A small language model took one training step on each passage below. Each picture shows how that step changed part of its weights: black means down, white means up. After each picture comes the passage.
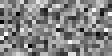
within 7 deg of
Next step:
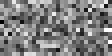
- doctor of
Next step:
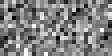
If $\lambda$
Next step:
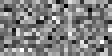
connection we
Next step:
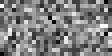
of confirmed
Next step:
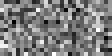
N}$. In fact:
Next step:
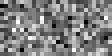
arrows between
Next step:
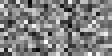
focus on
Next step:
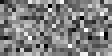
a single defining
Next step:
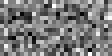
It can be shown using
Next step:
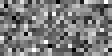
the seismic
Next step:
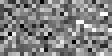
and extending
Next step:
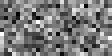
musim pada
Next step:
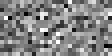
randomness relative
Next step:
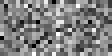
booster la
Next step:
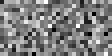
braiding are
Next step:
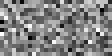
of the full
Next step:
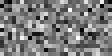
be expected.
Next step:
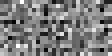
forced to take
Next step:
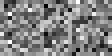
respective contributions
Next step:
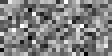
resulting form of
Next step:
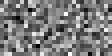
journal =
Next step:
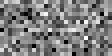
the DM is
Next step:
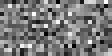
the electrical
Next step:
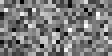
sintomas do
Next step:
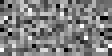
local experiments and
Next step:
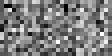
destacar que
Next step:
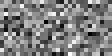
associated as
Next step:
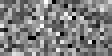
that $u$ is
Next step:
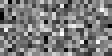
merge into a
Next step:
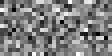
motion (are
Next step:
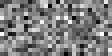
trovare quel
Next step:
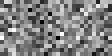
tersebut di
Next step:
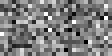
\left\{ \begin
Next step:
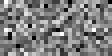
to study this effect for
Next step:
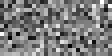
where $t$ is
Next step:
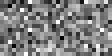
the value $a$
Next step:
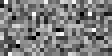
to apply is that
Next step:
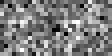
de maneira
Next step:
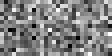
\pi$. Since
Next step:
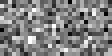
biri amaliy
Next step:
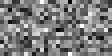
to zero and is
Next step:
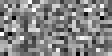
ten components in
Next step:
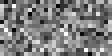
at 10truept
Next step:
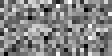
of the input
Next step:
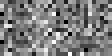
< \tau \le
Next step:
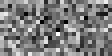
is inverse
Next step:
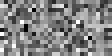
inference for
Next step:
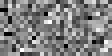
sectors. We
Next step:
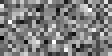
como sobre a
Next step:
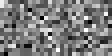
y sustrato
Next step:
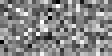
into products which
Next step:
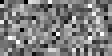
the inequalities
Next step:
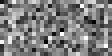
do indicador
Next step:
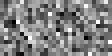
of AVs from
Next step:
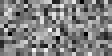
and $\phi$
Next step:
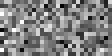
isolation systems
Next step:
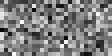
analytical results.
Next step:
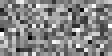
of Sciences of
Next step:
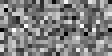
lattice model
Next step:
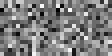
Hagino for
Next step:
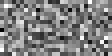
und das
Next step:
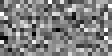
a given high energy
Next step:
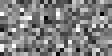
ese papel
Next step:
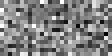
an estimate of
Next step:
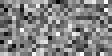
a sequence of
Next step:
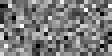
does not get
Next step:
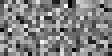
results and the curves
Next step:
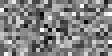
plausible since
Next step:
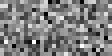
energy is shared
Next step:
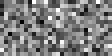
note, we
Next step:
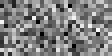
use foldable
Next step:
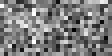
(i) is
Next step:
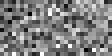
other terms showing in
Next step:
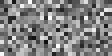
gas distribution around
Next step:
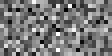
is true, we
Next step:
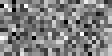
& Yang,
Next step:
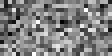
parametric model to
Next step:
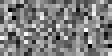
If $S$
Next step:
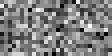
the zeros of
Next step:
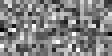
primary, and
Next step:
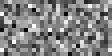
the secondary T4
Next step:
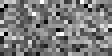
to jointly
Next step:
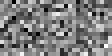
also studied the
